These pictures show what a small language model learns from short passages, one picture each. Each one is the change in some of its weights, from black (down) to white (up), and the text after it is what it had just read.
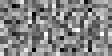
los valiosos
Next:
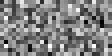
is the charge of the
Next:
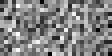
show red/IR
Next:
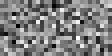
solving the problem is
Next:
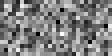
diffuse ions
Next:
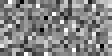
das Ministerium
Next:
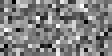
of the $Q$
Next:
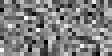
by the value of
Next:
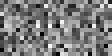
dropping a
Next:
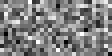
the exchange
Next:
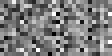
boshqarish va
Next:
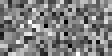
the behaviour of
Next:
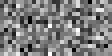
serves as a
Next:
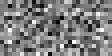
angle, but
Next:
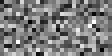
result is that, while
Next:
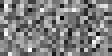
a larger image
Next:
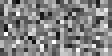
in momenta on
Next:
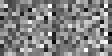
всего, для
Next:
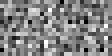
Design and
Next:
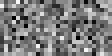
of qubits
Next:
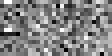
able to highlight
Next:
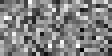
which the color
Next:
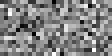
calculated separately and then
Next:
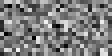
found to be formed
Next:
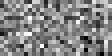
the average flux in the
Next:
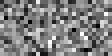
result that the range of
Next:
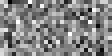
beyond the
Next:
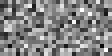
considered in order to
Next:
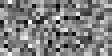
$\perp$ to
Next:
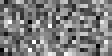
from going to
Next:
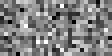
mesiacov v
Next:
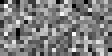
stars with orbital
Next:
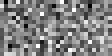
for near-limb
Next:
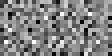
potencial de los
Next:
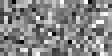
of formalizations of
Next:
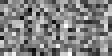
published. The
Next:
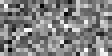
results of equine
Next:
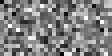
power inputs are
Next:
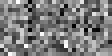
source is copied
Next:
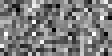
que ataca la
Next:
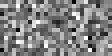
Lemaire G.
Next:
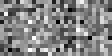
yang telah
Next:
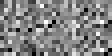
constant. The constant
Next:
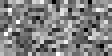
consistent with a
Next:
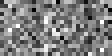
Вольності та
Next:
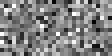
de R&D des
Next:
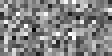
consists of 291
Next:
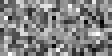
is the presence
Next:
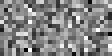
garantindo que
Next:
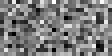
and a formal
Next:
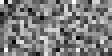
spirт va
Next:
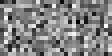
requests of 6
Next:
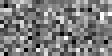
Shuning uchun bu
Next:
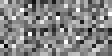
инсон ва
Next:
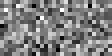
found the weakest
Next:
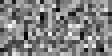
are possible for such
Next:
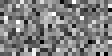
qilish, she'r
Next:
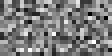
into blocks as
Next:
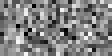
of excitations).
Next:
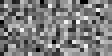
fluid dynamics in
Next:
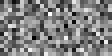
potential bias between the
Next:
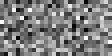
mediante una
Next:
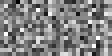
for ecosystem
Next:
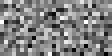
enfocando más
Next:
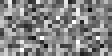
magnitude higher in
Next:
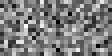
las plantas
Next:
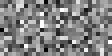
different ideas is
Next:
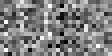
kg i uchun
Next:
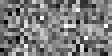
challenges for
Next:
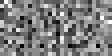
200$ resolution limit
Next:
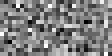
and Franses
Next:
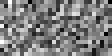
a $c$-number
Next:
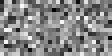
$X$ and energy
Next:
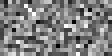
within the scope
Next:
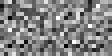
to an increased
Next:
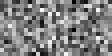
that the first term in
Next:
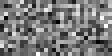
In contrast,
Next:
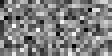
be produced in the
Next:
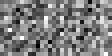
o procedimento
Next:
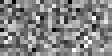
of light are located
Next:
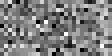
einem ersten
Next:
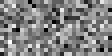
maps and stable
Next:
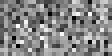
de sinais e
